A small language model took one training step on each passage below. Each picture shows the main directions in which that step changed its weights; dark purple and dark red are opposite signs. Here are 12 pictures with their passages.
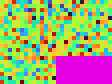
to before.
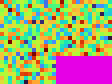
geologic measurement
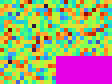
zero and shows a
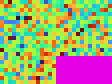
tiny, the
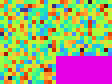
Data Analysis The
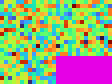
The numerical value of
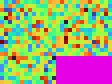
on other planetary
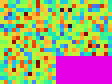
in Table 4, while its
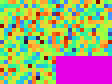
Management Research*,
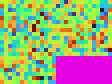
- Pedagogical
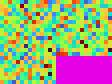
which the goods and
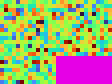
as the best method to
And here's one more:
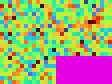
major problem in the
